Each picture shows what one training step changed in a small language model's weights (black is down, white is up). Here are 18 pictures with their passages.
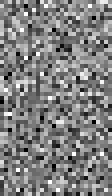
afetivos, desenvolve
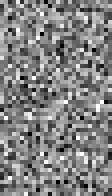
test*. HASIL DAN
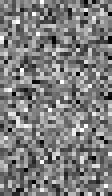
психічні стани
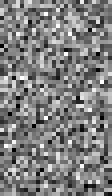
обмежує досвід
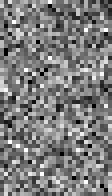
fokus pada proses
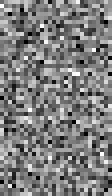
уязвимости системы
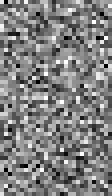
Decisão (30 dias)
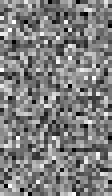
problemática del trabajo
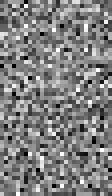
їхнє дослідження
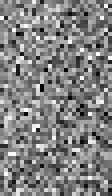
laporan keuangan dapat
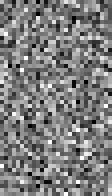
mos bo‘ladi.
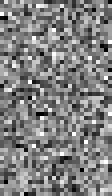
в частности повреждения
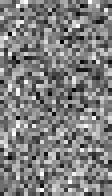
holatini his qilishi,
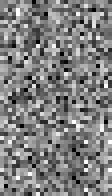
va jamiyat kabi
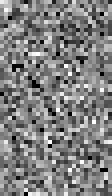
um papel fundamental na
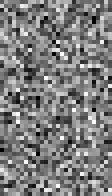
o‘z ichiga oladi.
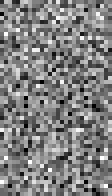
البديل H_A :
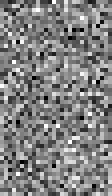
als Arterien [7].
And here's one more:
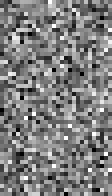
участниках СНГ
